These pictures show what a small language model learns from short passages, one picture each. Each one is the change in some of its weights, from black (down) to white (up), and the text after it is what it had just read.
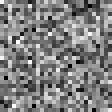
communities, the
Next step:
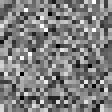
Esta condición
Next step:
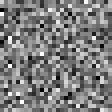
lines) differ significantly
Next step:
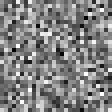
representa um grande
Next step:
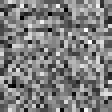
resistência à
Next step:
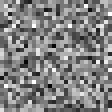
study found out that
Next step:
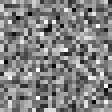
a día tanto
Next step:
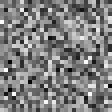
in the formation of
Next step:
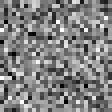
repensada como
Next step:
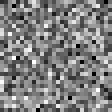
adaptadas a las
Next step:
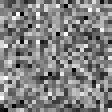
Union, the US
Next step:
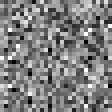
in the development of
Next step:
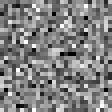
la discriminación
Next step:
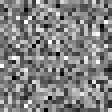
در شرایط
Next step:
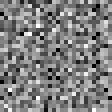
predicting early
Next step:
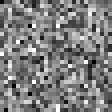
del mercato
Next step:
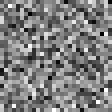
the modeling of the
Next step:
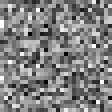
substantiated that the
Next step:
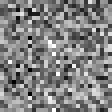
the succeeding
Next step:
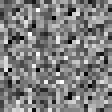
can be made that the
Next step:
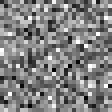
the indicated area.
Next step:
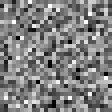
clear this past
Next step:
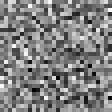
and harmonisation,
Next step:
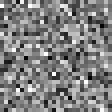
ca fiind
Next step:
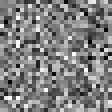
provides theoretical support
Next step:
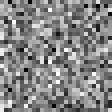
риске и
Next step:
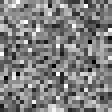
eser isminin
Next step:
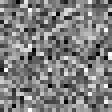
the function of English
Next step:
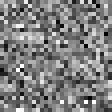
consent Informed
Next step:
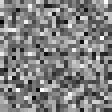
tries to investigate
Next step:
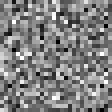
| Years
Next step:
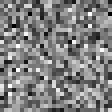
building health
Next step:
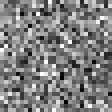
Es decir,
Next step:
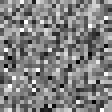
such sciences as
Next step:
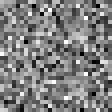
огляду на
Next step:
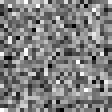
such as pathogenic
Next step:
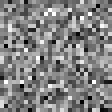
processes, freight
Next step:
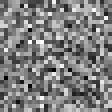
EP value. In
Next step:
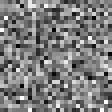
taklifi bilan
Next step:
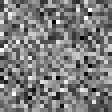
de textura determino
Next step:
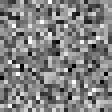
por ninguém.
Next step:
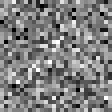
IgM и
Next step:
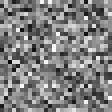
to exchange learning
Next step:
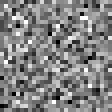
and teacher. As
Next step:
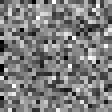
models were estimated.
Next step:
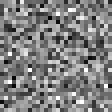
and the halal
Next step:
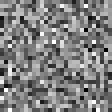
adequacy and
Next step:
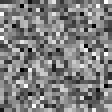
GC and equally
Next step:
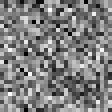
le changement des
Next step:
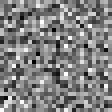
interrupção é
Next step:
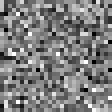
e da pesquisa
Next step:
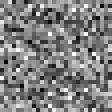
va iboralar
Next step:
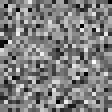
identificare il
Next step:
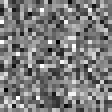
yuzaga chiqishi
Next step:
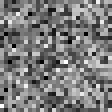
va o'lmoq
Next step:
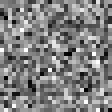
layer, with an
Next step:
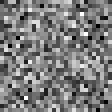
ao desejo e
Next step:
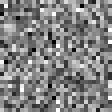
awareness about
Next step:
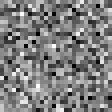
is granted to
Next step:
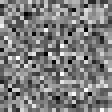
tool assembly
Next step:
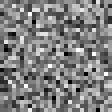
Methodology -
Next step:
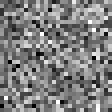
to allocate
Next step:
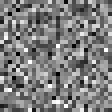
formal financial services.
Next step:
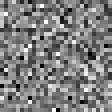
the line defined by the
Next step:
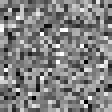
been shown to relate
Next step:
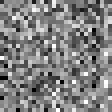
of authorities
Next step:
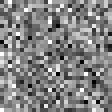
small rural properties
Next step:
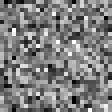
soils will require
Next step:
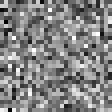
participação de representantes
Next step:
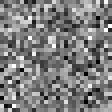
the participation of the
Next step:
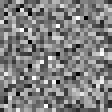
dan Pasien:
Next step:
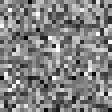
тренда и
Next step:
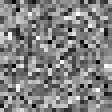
it even transcended
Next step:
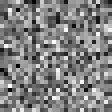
accuracy of applied
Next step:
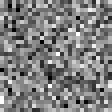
asosan ikki
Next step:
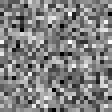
from ancient models
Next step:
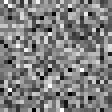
under Grant No.
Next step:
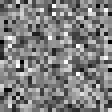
useful in
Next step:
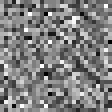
di antara
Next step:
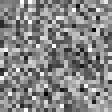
de educație
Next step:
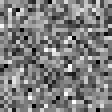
likely reduced,
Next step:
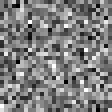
impactos adversos
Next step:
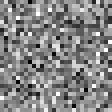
и мелкой
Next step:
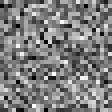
2. based on new
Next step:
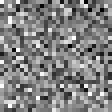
desak, ayni
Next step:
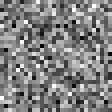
stems from its
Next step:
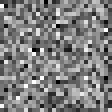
va gastritda
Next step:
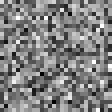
city is the main
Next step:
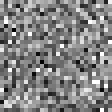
a acționat
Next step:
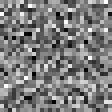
undermine the findings
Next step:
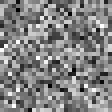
de ciencia
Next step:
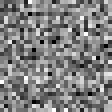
problemática presentada
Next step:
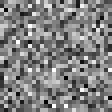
do artigo
